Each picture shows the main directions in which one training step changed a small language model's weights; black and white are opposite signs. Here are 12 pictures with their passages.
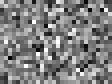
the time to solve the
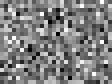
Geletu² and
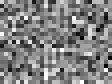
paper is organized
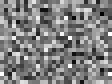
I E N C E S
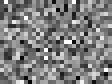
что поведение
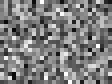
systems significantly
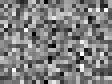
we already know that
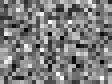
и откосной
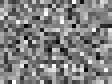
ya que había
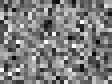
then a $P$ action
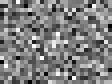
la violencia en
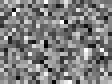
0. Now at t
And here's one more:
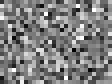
out with $$ \phi =
